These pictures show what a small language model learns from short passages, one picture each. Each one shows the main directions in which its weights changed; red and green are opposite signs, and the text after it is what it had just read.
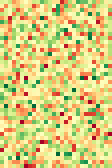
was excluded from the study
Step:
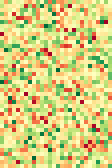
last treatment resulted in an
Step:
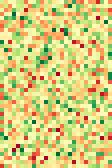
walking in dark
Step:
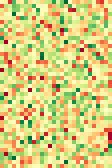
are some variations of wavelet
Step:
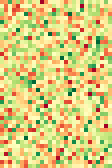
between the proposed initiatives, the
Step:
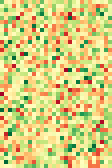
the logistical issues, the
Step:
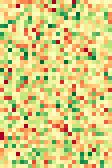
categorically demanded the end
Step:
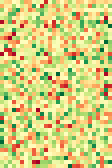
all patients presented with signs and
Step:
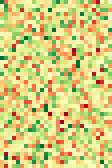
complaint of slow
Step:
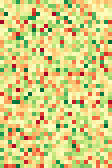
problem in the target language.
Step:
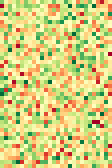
is, first and foremost,
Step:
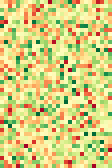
in 1977. The crisis
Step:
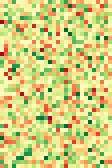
remains unchanged across the
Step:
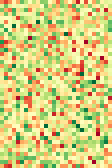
behavior. The term exposome
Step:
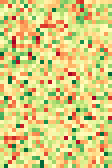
not developed any post operative
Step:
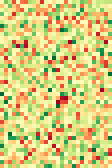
to its curriculum content
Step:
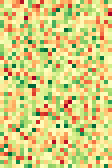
4 with the best quality has the
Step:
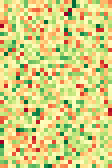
can serve the mining industry
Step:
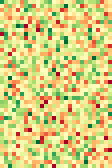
river sites in Germany
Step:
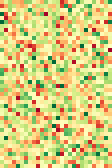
a priority alongside new
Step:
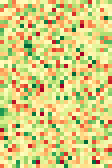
compared to the SICU.
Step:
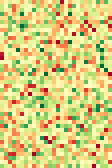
about technology integration in relation to their
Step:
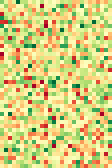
internal training. The population of the
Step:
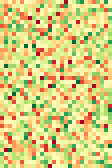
measurement volume of 200 mm in
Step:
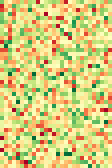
acetic acid across the
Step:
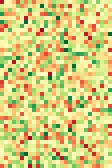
autonomous vehicles and
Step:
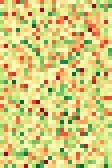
and non-human actors
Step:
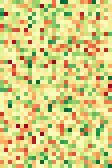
and participation in four major conferences
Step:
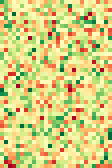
these figures, node
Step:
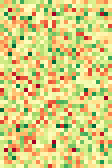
number of algorithms developed for the
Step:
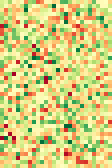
of the time for leak
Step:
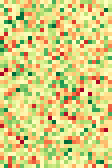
the transactional leadership style
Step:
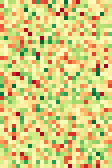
and "non-being"
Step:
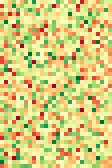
person complains of neck
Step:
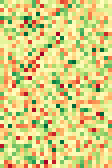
specimens. Each specimen
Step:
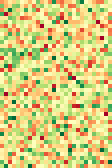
distribution shape of a homogeneous
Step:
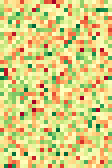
a real-valued and
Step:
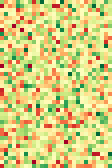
Education 4.0 approach,
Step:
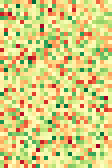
by the controlled-NOT
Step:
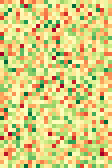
Francisco Moreno
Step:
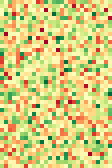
the method of Still
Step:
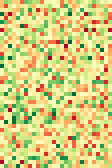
the utilization of information technology
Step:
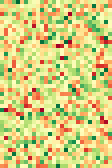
and feedback mechanisms. In
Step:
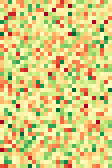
their sustainability through climate change,
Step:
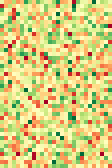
has been reported till now.
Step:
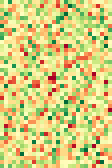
result [9]. Due to
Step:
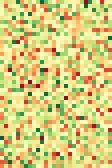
68% less than the standard
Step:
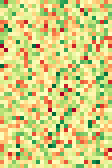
stop, guided by social
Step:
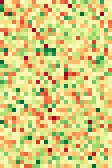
It is, therefore, clear that
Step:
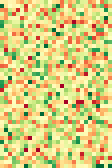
thereby causing hot
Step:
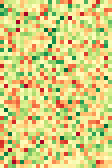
12 uppermost fully
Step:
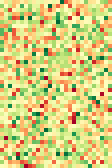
of dentists in the
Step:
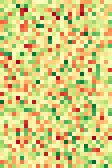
algorithm's iterative nature allows
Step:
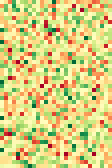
of National Education emphasizes the
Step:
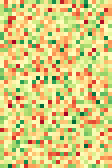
colleague also had similar
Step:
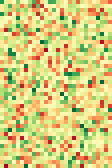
has unifying threads
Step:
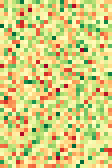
than their peers from other
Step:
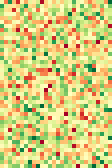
and contextualize it in a
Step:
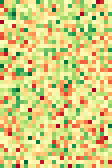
journeys, and still
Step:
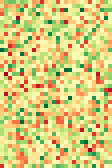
the study was Akwa
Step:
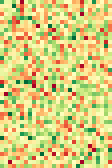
effects of various texture features on
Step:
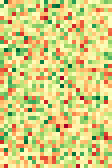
independent centre for public policy
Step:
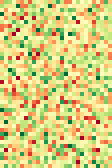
distance course The distance learning course of
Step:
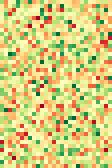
in this study used convergent
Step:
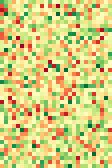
function principles, methods, means,
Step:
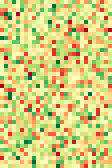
g, 50 mmol) was
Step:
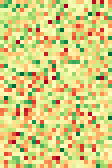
reminder become serious and
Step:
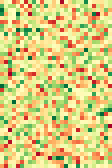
FN and, consequently,
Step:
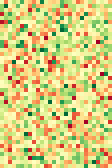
the thermal conductivity at 21
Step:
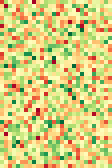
. Perception of educational environment:
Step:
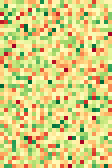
the economic resource of local and
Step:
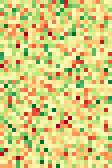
understand the flow phenomena
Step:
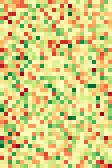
their storage and protection, during
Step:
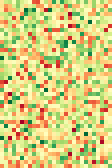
reference to the OCR techniques
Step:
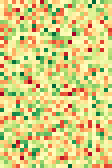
show that the synthesized complex
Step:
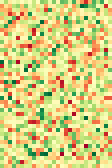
fungus. ITS
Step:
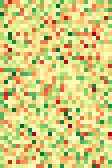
suspension cultures can
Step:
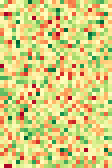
underlined the lack of communication
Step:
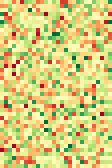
a gap analysis, from the
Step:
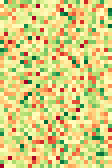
the buckling stress ratio
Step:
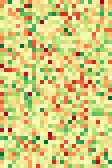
constant surveys. Therefore,
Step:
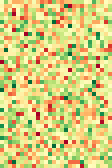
longitudinal dispersion
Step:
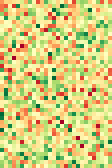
accumulative roll
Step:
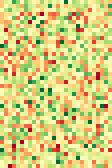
four-year initiative that
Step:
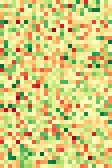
BC.¹⁵ The
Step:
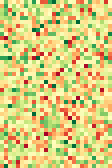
point of steel is around
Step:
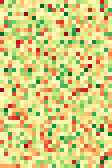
gendered power relationships at
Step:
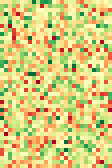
from ir spectral studies, it
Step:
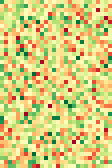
especially true for younger
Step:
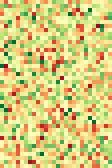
their extremely compact
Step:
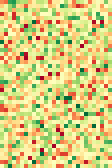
the starting point and find the
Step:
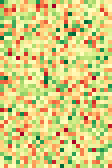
The author wishes to see
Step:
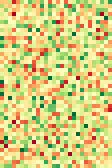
have been synthesized. It
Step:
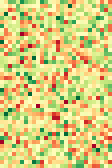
coefficient (500) and for
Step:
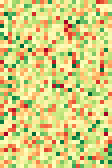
farm size, type of management,
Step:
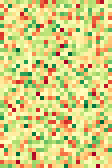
set up a comfortable
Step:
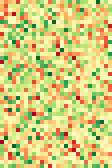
green, are detected initially
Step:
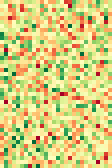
different types of data, such as
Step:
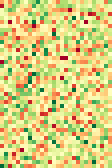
of which are best suited to
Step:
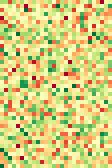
has still not fermented
